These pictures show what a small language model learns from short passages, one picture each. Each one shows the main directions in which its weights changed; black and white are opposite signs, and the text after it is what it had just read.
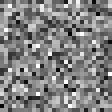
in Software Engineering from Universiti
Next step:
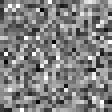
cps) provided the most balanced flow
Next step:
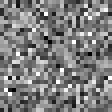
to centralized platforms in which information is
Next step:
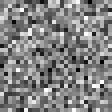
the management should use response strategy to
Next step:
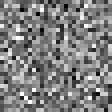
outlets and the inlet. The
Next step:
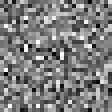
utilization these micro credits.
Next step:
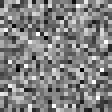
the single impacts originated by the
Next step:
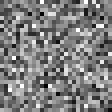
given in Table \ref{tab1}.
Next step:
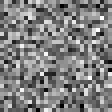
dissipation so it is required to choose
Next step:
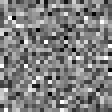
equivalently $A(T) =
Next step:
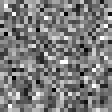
is based on the capacity of an
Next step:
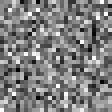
an algebraic-topological point of view.
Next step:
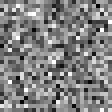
FB: vertical fiber layer;
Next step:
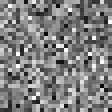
being the next computing tool is similar with findings
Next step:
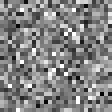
pre-trained neural network
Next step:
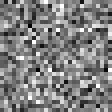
par un morphisme \'etale de
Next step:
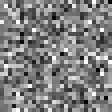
that the right-hand side is odd.\\
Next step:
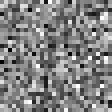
discovery that means learning the binding
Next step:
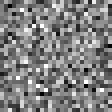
of interest to know more about their formation,
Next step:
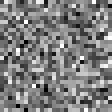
but to elevate. In this view,
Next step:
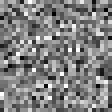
recorded on the 27th of
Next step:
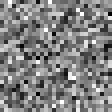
Materials for High Temperature
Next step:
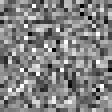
problem. The IP model is constructed in
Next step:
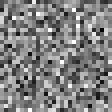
only if $A_l=0$ for
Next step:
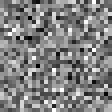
location - (b) Responsible
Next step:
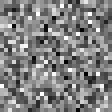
evidence that ingesting amounts
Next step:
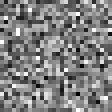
importance of each stage. As a result,
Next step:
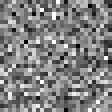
and demographic changes, and a reasoned
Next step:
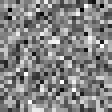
movement, said: "my
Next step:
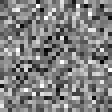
a deformation for any resolution. We will
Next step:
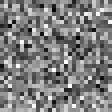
which uses the scripting language called
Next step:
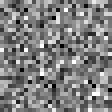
conclude $\mathrm{A(\langle \,
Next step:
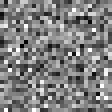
radiation patterns, peak gain,
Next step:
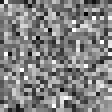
control, it converges to a much better discrete
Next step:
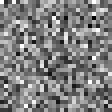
vector fields vanishing at the origin.
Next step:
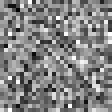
for addressing the evolving challenges of the
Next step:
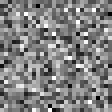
BMI (Kg/m
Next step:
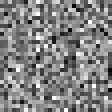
racetrack memory, as
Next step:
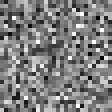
near $z=0$ an analytic change
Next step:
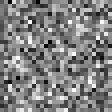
rapid evolution of network technology, particularly in
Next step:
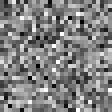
that the Courant number is $C =
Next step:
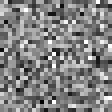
8601) Instrumentation details
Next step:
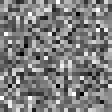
on the ability of this drug to
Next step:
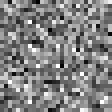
solid phase of a LWA
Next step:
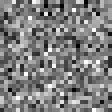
with the contact process with random vertex weights
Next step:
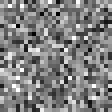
a healthy brain, the signal
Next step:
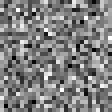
organization or entity with any financial
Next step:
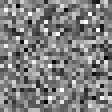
nonstationary heat pulse
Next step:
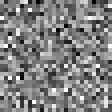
And, as the project advanced, I
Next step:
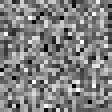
This important discrepancy indicates that
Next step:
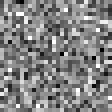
teoria, kategoria
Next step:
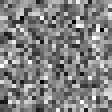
number of studies have concluded that
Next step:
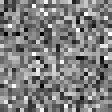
new and simple proof of the following theorem:
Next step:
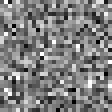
value $u_0$ is small, then
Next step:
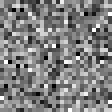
equations (\ref{backeq}) that is
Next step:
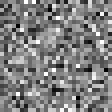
we introduce appropriate squeezed states
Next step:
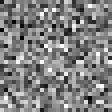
country. However, in developing countries the levels
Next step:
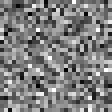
formal analysis, visualization and
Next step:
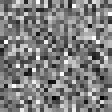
above two results in group theory, especially,
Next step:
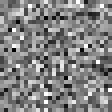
and employment generation particularly in remote
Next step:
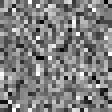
then it is possible to apply the matrix
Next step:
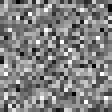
these lead to the results which are comparable with
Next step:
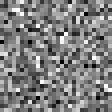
significantly better in the operative group, with
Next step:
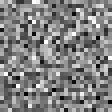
candidates could be found, which would
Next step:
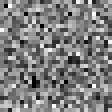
hyperk\"ahler manifolds, and in
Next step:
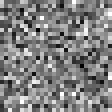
the qualitative research. In focus groups,
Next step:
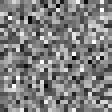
entrance gate with two moving
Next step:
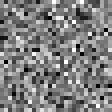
garlic as well as the functional groups
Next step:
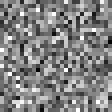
lattice of invariant subspaces for $T$.
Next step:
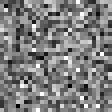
can rewrite $$x =
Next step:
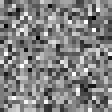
viewers an enjoyable experience of
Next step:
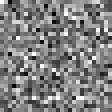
argument, advanced by Lopes et
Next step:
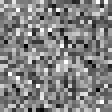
surveys given by people from different cultural
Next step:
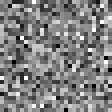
father were graduates, followed by
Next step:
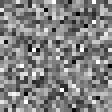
both linear and nonlinear problems. For the error
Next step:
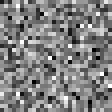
$U_1$ (under the quadratic
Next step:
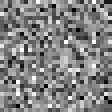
ante, intra, and postpartum
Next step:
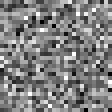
such that the adjoint map \[ A
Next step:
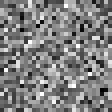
as submitted and agree to be
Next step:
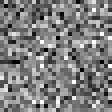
Convergence versus integrability in
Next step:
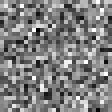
that is why there is always a section of
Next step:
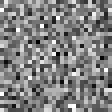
more interesting, since the answer for
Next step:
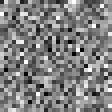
Using an argument as in the proof of
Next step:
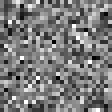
the one-hot vector. - The one
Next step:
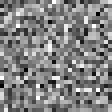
Hanahan and Weinberg. These
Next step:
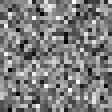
characters for the irreducible representations of the
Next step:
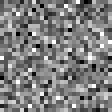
of Indian listed firms.
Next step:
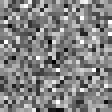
of Case B, from each size
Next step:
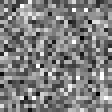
the curvature of the connection provided by
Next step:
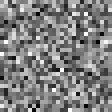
Theorem \ref{10Oct9} is
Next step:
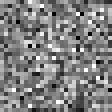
The model consists of the seabed, fixed
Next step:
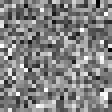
the $t$-closure of
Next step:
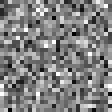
(4 ml), warmed on
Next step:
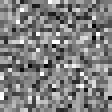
$\tilde h_a(q)\le
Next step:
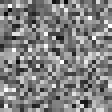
Newton's iteration may be more
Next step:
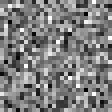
verified within the range of the data set.
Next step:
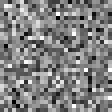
\left[ \tG \left(
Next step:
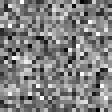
radiations estimated of soil in the studied
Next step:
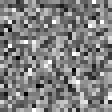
leads to the smaller weighting factor.
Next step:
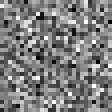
with Food and Cosmetics of
